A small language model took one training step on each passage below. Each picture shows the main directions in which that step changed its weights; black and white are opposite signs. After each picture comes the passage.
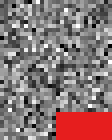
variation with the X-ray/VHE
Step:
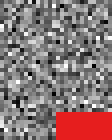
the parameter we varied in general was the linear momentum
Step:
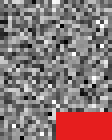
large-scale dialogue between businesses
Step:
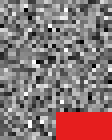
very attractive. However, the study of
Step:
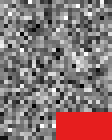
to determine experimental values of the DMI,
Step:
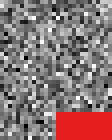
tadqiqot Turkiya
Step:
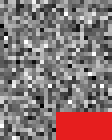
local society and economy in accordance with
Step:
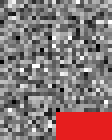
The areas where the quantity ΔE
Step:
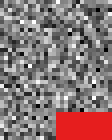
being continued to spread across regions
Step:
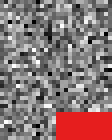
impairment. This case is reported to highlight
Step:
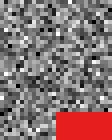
против 52% в шестой
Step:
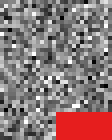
under control such that the semi-classical
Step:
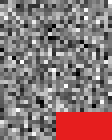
principles for building integrated management systems
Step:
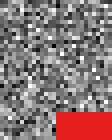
Economía Circular. Nota:
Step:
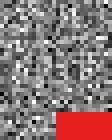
Features initially established in a system could
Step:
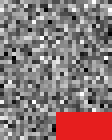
reaches at 409 mpa. But
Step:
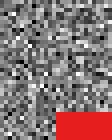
Fuzzy Delphi approach, validated
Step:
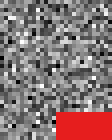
va investitsiyalarni rivojlantirish
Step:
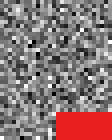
few decades have revealed diverse
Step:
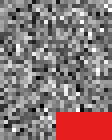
The melting temperature used are reported in table 2
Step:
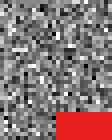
which requires reactivation of the
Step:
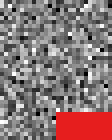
is seen. The narrow resonance in the
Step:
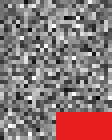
support E-RIHS's vision and
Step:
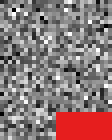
cheklaydigan qarorlar
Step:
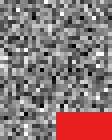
of devices are unsuitable for device
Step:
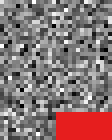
was found that the lyrics information is sometimes
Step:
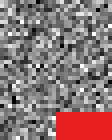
interpretation of the results Fig. 5 Critical
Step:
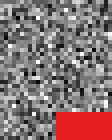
two quantum field theories on two different AdS
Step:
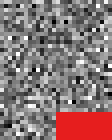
molecular hydrogen in starbursts show very
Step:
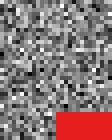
digital resource (ease of use)
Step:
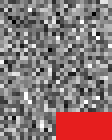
provide nutrients that allow the process to take
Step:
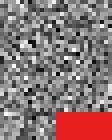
unless otherwise noted. In
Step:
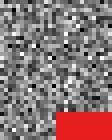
of food motives with red meat and
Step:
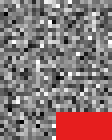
жамияти институтлари
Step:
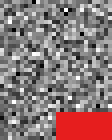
\end{equation} where $N_l$
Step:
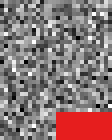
indicates that the $dS_5$ space
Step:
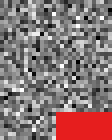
Clinic for Diseases of Ear,
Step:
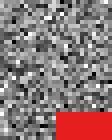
B. Mencia Uranga, G.
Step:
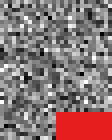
and exploitation of reliable detailed
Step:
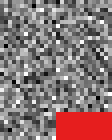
| 42 | | | Sufficient
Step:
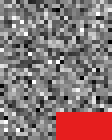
(CPI) were analyzed against the
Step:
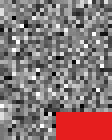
bir muhim belgi - guldagi
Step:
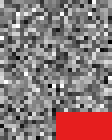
de Pesquisa: Estudo
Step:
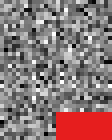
possible. For the three stars in common, our
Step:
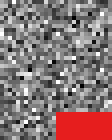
fixed $h \in \mathcal{H}$. This
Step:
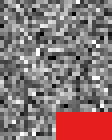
інших рівних умовах
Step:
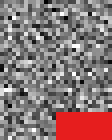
server} is the backend server of a
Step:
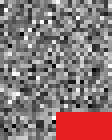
the rate of advection into the burning region
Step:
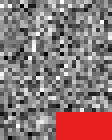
PATRA, A. K.
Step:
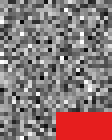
applied including single equation model, panel ordinary
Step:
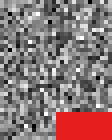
etc.) In the second step of the study, these
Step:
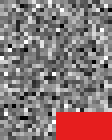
vias visuais. Alterações como
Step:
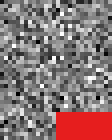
Nasional Anti Kekerasan
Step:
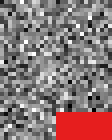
prosociálnych tendencií
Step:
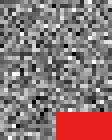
implicitly maximizes the SINR,
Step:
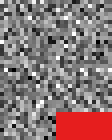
= 24) have family members below 3,
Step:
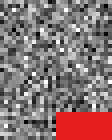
two additional features at 3.5 and 4.7
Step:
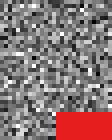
R.X. performed the simulations of the
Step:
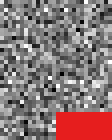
above, the answer is definitely
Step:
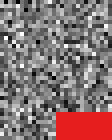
the last column and consist of the
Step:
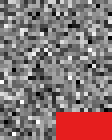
Kolmogorov scale (which was
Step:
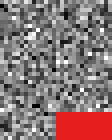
lid. The lower edge of the flap with
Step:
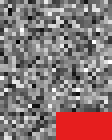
by the economic contribution of West Java
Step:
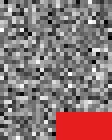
негативные процессы
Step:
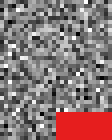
the strain significantly increases to nearly 3%,
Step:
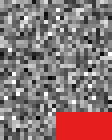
\times |\varphi_i|$ as a
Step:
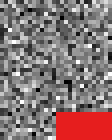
distância necessária; -
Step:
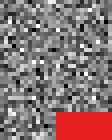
to recognize absence or presence of human
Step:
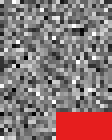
fatigued in air,
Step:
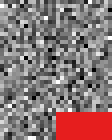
necessary component of any simulation aided process design
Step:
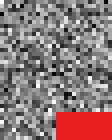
ampliación; la ampliación
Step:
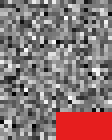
with one of these endpoints can be established
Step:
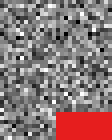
measured in Mrs Wu's experiments! The
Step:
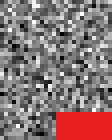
entire school community, redefining
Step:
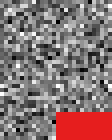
\end{align} Thus the collective
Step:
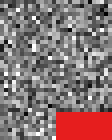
A multistage sampling procedure selected the
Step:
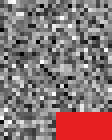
18 Kremlyovskaya
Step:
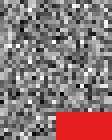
translation introduced in [19, 20,
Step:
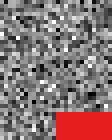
malnutrition. An estimation of
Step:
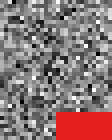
single-channel case by properly configuring
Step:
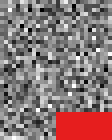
CO in hydrogen and the impurity mixture in
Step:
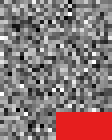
(Broock, 2008) Very few
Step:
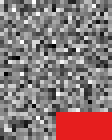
b_{i,j}$, are defined as follows:
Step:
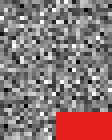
que puderam ser comprovados
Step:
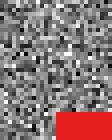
velocity $v$ as a function of both the
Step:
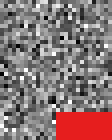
bu infratuzilma sohasida
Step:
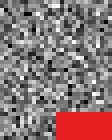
bilan to`ldirsa, o`z
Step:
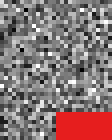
As a consequence, any individual parton
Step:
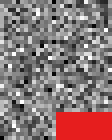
tow truck. It will be
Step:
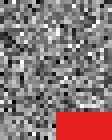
clinical trials specifically evaluating
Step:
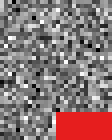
is a latch with a differential pair input
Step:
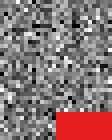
for a subset of observations dates at the time
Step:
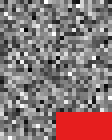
of the BSSs in the CMD are
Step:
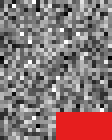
invariant amplitudes which represent $J=0$
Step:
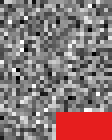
{Afzelius},\ and\ \citenamefont
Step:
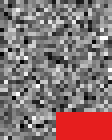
eficiência. 2. Referencial
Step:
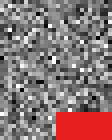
eliminated. Photo by
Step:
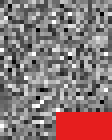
Јања saldı
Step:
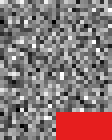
qilingan oraliqda reaktiv
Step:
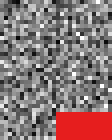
B}||c$-axis field on the
